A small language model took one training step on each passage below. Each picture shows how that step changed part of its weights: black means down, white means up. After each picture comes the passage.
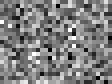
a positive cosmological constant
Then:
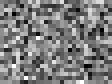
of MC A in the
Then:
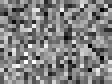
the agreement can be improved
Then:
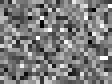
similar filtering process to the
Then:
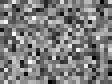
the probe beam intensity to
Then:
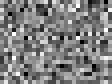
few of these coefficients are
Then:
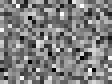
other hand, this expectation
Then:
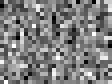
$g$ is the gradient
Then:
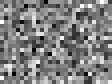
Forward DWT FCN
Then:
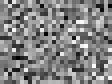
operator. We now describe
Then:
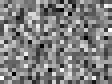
scenario parameters:
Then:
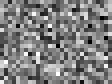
understanding of the origin
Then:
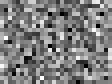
larger computational cost and has a
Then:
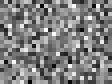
repeated the above mass
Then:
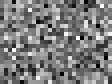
radio core down to
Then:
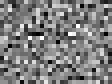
line was applied for the
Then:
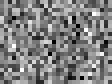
professor of physics at the
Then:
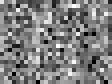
simulated force traces
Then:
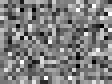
flavor content.
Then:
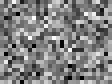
use, as the video
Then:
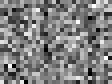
the interpretation of the
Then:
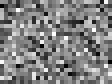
spectrum is generated by CWE
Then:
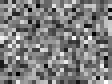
orbits $(a,c)$
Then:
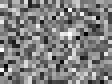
a polyhedron, as shown
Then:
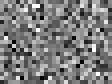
1--2$\sigma$ constraint
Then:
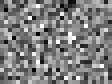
these galaxies are beyond
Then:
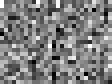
is these marginal couplings
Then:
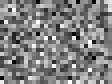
$M$ identically distributed
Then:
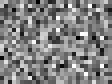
\caption{Phase diagrams
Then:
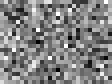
of one-dimensional systems.
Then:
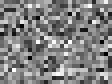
This phenomenology
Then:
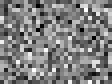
so that the block size is set
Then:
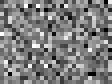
recommended temperature range of
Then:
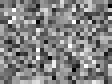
sufficient to stream the
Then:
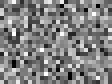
at two time periods,
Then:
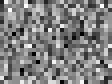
distance (a few
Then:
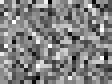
TRC members
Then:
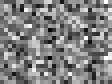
plan gives you
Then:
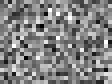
in the calculation. However a strong
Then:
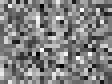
procedure as in Fig.
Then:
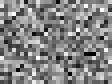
complex gain vectors for different
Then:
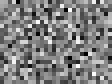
Substituting into
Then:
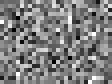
a uniform background
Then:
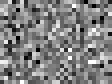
has not yet allowed for
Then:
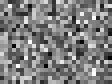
to convert different grades
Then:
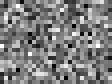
to have a factory for a
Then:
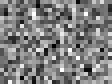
we will conduct more
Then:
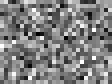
and, consequently,
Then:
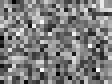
$\alpha$ and average quantity
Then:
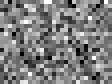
where all BSs generate
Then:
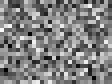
as a dressing of the
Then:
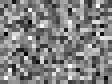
energy above the GeV scale. We
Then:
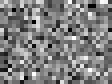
the previous zone block | |
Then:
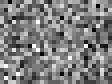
indicate representative linearly stable
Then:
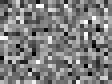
show that over the interval $0
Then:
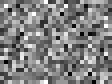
to be small once tau
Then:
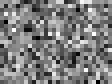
and dashed-gray lines
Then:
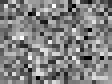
- development methodologies -
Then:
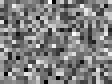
model of Esbensen and
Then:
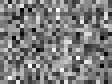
optical frequencies. However,
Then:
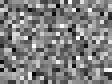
are considered. One spans
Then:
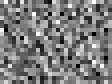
some suitable unitary
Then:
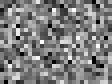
oscillator strength
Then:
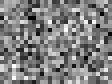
above the mass threshold
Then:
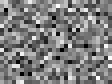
angle and mass-square
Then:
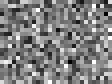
the line-of-sight)
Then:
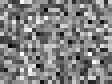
algorithm even improves in the
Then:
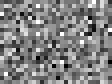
## Closing
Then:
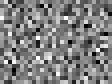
features in the lateral
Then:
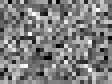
performing a regression of the
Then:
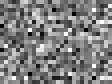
using hard negative nodes
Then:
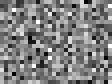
It is also seen that the
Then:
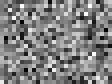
36] The observed LMR
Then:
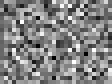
ballistic conduction -- much
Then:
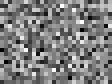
CMZ, with an estimated
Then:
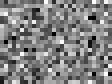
the first dimension and red the
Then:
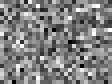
We thank Avinash
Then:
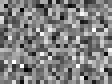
fidelity, we perform
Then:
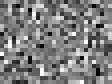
small enough number for an
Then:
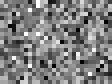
may comprise more detailed
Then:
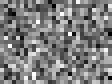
contour rotated by
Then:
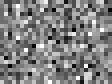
like ChatGPT on
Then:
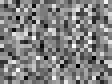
/ d \log m
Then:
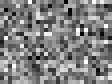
for entity alignment
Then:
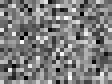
attempt to identify the
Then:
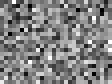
targets with 2 million
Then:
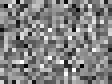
have sampled action space. The
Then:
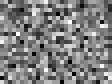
of how the solution was obtained are not
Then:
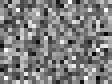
rates in the solar
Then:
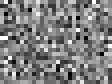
at high decay rates,
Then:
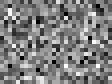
pre-thermal state described
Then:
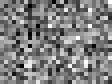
is important to note here,
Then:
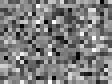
the same curve given by the
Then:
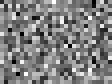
which are often referred to
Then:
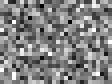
limits, a probability of
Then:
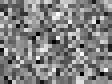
for follow-up characterization.
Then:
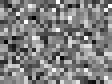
the global path
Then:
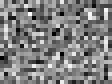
we change the margin
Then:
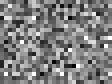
voxel precision of
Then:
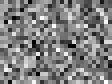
a lot of attention due
